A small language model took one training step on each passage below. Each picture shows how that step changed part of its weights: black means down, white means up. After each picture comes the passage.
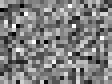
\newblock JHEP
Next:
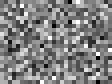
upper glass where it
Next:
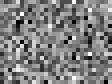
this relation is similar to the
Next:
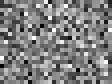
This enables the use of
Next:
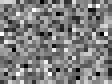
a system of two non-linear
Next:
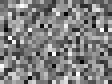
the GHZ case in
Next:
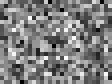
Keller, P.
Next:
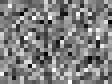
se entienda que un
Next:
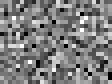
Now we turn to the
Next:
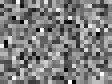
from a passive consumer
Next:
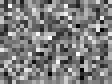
servicio de emergencias
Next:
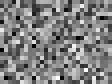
vírus esteja se
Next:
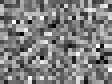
labels or assign lower
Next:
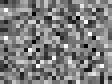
and company value. 8.
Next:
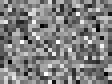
(spacetime) formulation of
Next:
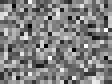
and editorial practices,
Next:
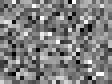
by previous works. For a
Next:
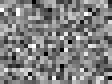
integrating (21) into
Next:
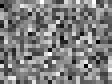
se reproduzir
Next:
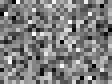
the system area. This first
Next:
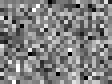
age in selected Local
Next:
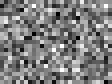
may have resulted from different sample
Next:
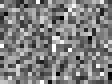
da OMS em especial o
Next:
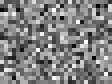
a refined network model that
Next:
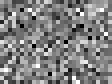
já se buscava
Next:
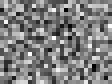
output, urine output,
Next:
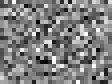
xususiyatlariga va
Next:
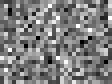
dos pacientes que
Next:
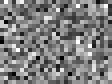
usability and richness of
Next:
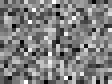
constant when identification is done
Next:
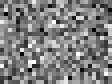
y un foco junto
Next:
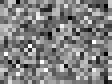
insights into the potential of
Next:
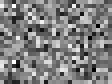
Furthermore, we consider
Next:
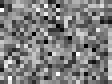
da acne ainda não
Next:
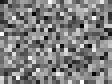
past. OBJ2
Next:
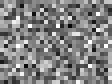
portion of time spent in
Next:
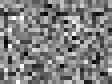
MIS shouldn't
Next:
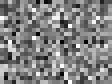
presence of appropriate medical
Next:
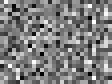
отдавать его
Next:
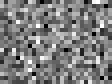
Кримського та
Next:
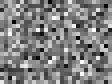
dependence on NaCl
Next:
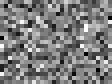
of significant scientific and
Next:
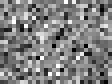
whether the spikes and
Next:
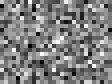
isoenzymes of
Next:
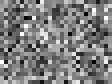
protocols, government
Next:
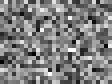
according to the Center for
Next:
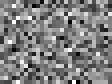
the skills to clearly
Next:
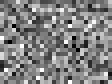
After the first observing
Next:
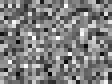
experimental observation of identical
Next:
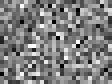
freshly peeled
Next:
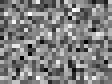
substrate were transformed into
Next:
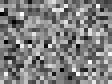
can increase gas density and initiate
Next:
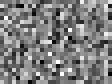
has been the most widely
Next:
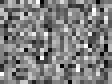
many countries, firms
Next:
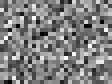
the ICC's Rome
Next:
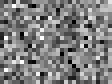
both SLs along the
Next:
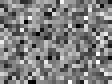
students towards the English
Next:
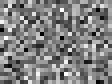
informant. Shows data
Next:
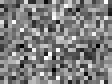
जीवन को
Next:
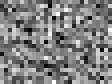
The energy injection rate is
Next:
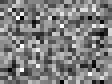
t value is not statistically
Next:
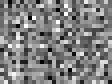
Matter effects are most
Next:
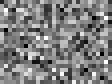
todos os interessados
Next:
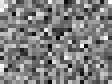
alleviating the heat
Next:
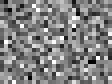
outcompete other
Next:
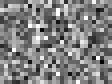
partner appraisal,
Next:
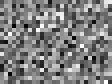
all of these Raman
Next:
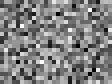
проведенной к
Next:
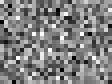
the external frequency range
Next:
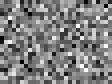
the four polynomial
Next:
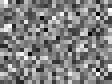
replaced by the
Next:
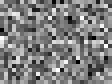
is indeed the case in our
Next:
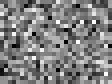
we use. The results can be
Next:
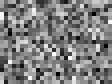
signal, at $t \sim
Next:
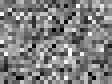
distribution is governed by the
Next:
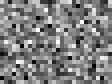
separate grisms. The
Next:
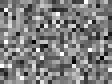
lil alamin*
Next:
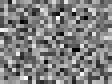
measurements well and is very close
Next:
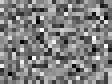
ruta, puntos
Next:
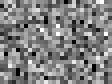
levels of investment, which
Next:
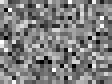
d'amour léger
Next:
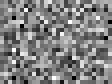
method for Active Power
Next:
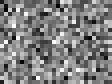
e profissionalismo.”
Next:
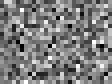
Senior High School
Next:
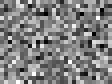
BY POLITO
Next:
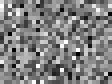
quantum criticality generic to
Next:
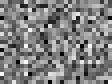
of association between variables is
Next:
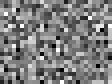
za razliku od
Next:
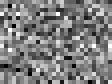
interventions and to identify
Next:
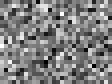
terms using membership functions,
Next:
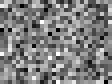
armado) e o
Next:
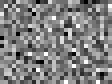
Rashba spin-orbit
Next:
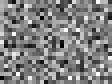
and gas fraction with
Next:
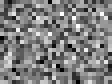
taking this direction because of the
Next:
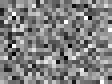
стало одним
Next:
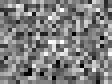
тих часів,
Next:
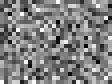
the formulation of diets with
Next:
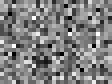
coding computing technique
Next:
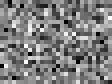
for the exercise of
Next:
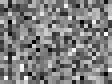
Guilet, E.
